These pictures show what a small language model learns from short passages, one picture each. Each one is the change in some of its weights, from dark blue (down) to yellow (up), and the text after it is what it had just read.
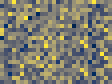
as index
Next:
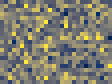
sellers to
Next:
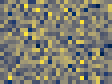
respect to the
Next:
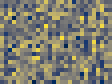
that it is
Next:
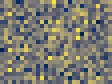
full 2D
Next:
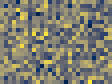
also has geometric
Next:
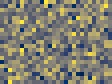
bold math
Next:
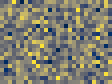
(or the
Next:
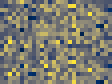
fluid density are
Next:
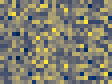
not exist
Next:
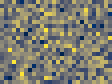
the design of
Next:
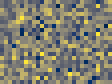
spacetime both a
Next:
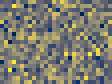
detuning corresponding
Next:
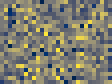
and doubly
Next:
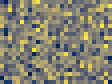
so that, on
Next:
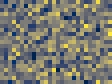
system and the spectrum
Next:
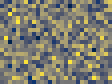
black hole
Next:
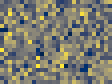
simulation are given
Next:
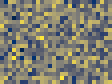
is in the
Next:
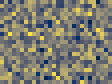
= \delta
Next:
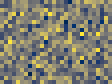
on an area
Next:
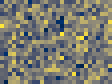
the client
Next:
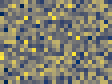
A much more
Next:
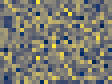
maximum number of
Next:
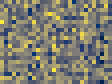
that comprise
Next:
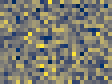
of GeV and
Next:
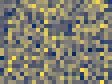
to compare the
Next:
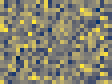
We note that
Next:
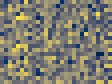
symmetry generates
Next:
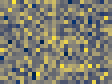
satisfy the
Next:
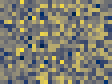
limit on the
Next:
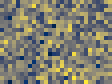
based on the fact
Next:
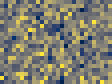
each user,
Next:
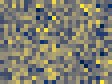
impact of
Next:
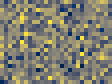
be a spacetime
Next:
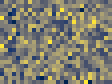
This theorem
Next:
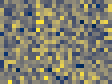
the collective
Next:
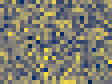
the presence of
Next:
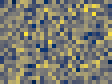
expectation can
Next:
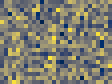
tension parameter
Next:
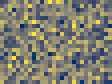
in the small-
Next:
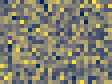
resulting in a
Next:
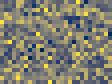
temperature $\beta$
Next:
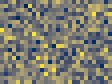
of pros and
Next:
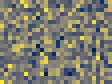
this problem can be
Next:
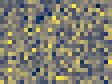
values ranging
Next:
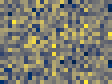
small. Most
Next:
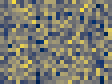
which the single
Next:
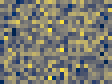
the BRL
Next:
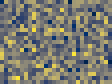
reduce overall
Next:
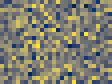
state in the
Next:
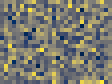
beam profile
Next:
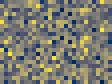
the same order as
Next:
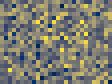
$T$ the
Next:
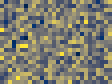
data analysis'',
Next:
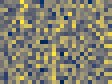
set of Fog
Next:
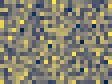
relating the
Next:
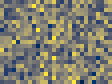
in terms of the
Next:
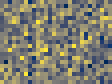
trimer is
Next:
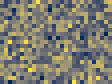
from the QCD
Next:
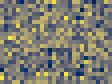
the kernel
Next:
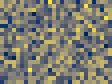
the top.
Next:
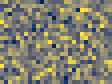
a meson
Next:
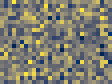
We thereby
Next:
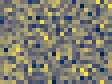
variance matrix
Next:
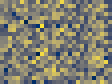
during the
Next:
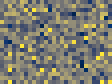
process $H +
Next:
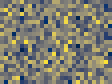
low matter density)
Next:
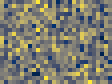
that change with
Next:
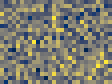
core. In
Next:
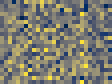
and measured the
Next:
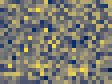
experiment requires
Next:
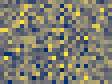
PBC energy
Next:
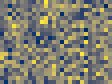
fraction of
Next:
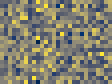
can be seen
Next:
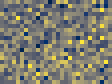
Raman lines
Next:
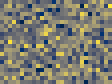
constants are
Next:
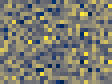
constants $
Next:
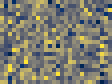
we assume that
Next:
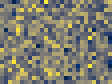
chosen such
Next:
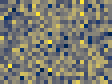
exact, it
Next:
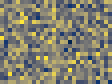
a set of
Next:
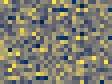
HVC properties
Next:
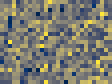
do not contain
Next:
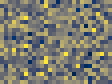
experiments have been
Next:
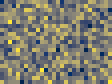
reference radius
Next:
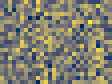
out into the
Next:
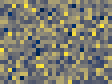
is fixed across
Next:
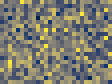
polarization of
